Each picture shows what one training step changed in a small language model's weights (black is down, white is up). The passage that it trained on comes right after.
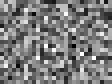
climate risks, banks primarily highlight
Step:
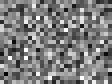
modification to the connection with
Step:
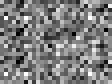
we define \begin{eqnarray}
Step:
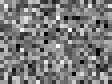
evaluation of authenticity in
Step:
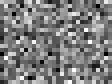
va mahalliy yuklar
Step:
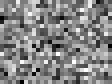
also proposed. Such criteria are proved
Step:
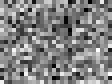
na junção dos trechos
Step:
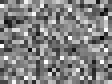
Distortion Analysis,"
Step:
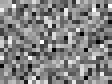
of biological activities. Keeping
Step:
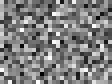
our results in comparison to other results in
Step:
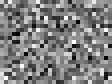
rate had been calculated on the corresponding full
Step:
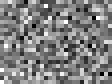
The use of bluetooth technology
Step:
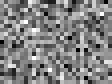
create assignments that must be returned
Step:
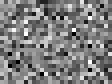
compared to smaller-size waste.
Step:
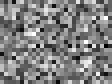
crops in Nigeria,
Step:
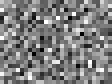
of this publication series is to offer
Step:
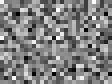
showed 60% of basal
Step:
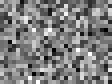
generator are in fact those we
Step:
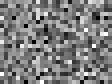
$\theta$ dependence. Three different
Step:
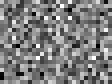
velocity of 40\% of the critical
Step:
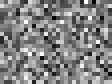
conducted triplicate and results were
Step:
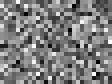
one used in the figure for
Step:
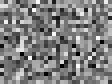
da Educação (MEC),
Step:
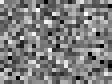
addition, it was discovered that
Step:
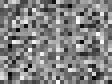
construções antigas para
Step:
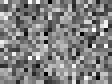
a significant impact on learner
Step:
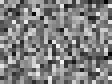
ratio is especially sensitive to the
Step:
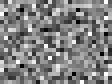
readers to the newspaper
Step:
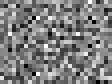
and $\bar{D}
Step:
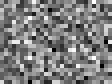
cross inside in red), respectively. It
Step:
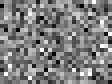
Namlikning tashib
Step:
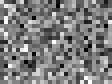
fin des temps en opérant
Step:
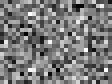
tradițional, formarea
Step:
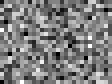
metallic plane attracts an
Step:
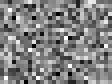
is a tendency that men seek
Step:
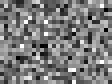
3\arcsec$ diameter region
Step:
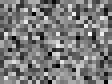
node) wants to identify its location
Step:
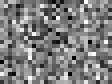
rigid body assumption is suitable for
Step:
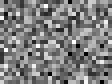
state of the model is primitive.
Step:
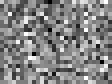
certain assumptions had to be made. These
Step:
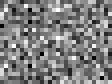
in the disappearance of
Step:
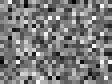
City's contact and mobility
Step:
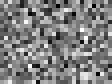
blue triangles show the loci
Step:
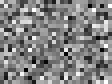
caso que se presenta se observó
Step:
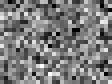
as \begin{equation}
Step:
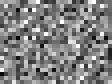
2025 : 17th Asian Conference
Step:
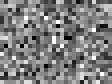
possibilities while remaining grounded in
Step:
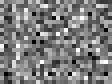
underlying media network. We model diffusion processes
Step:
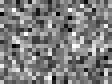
a microfluidic channel. The
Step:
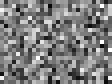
the establishment of ranking and
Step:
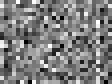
crosslinked HA
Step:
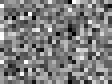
in paraffin at room
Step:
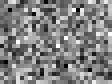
line collapses and an entire field
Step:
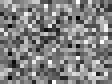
surgical extraction.
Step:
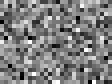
"Hozirgi o`zbek
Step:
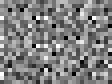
and physical theoretical framework of Quantum Theory
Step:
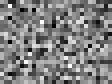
real Euclidian distance.
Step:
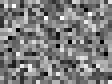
intellekt ham nima
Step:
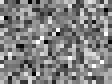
matrix** and deeper description of
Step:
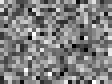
diet (MD), which is particularly
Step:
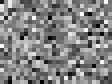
honrosa. Diante
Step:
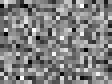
qiymat solig'i
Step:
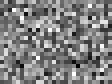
potential to support the interpretivist view
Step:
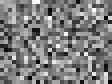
pseudoref2} for
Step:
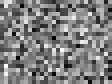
sifatida ham tanilgan. Bu
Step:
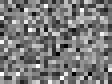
multiplicity events from collisions of
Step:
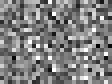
argument, has been observed in
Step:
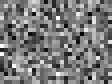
through spontaneous force generation.
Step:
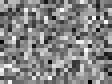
losses, the guided attention loss
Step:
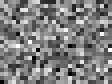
explore the development of Islamic integrated
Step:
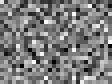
these programs helps in handling
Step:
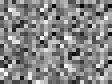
R E E K I T A L
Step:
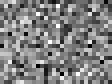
metodik jurnal 5-son
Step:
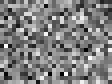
mineral-based oral care formulation
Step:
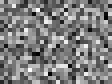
these measurements, we limited the forwarding
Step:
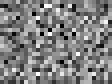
the $W$ boson and the top
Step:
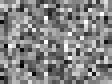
tool wear analysis purposes.
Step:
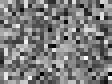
amaliy koʻnikmalar bilan
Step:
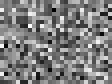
igualmente os homens.
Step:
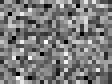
va yuzaga keladigan
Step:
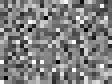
The jaw was not thought to
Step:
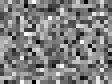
Copyleft and Open
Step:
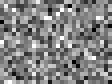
peculiar velocity corrections have
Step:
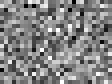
Pervomayskaya SOS
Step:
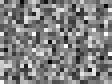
leads to the reduction of the
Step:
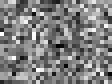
discounting can be shown to be
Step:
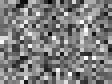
By comparing the theoretical predictions with the
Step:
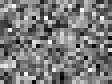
learning, online learning, ingliz
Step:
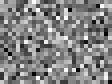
are open (at the beginning of
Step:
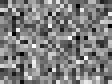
interferometer is also distinguished
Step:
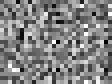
is overshadowed by material
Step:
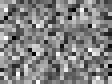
can't classify the aim or
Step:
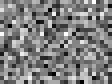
in spintronics. Finally,
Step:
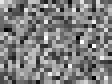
institutions and promoting cooperation
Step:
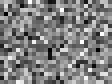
karena jawaban yang
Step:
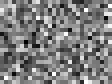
of atoms in one specific Zeeman state
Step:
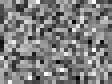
placing a strong emphasis on
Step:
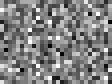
in the final outcome, there is
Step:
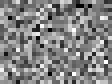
qarap úsh:
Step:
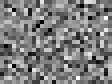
Bahasa Inggris
